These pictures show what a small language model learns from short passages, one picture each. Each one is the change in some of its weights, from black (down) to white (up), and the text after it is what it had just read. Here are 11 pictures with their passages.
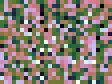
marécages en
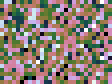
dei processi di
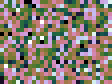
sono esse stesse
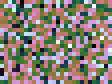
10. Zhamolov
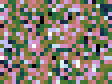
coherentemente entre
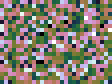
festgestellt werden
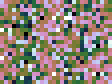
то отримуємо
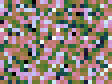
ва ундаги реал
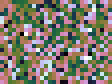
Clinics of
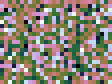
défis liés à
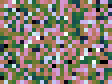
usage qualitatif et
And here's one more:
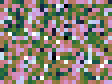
biaya variabel
